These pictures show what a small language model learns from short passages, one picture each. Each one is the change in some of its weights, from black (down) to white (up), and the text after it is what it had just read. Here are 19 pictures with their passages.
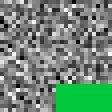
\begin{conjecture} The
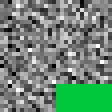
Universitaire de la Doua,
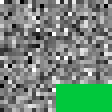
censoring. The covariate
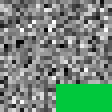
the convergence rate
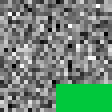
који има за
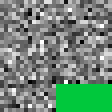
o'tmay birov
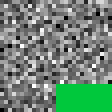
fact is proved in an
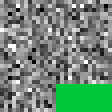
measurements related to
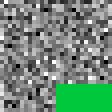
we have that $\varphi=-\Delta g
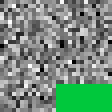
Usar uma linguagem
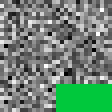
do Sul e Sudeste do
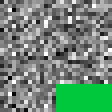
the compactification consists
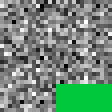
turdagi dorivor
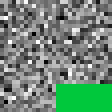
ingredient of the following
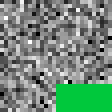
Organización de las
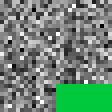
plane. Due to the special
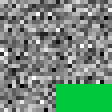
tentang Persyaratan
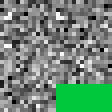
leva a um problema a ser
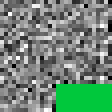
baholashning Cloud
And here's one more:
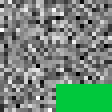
xulqi muhim rol
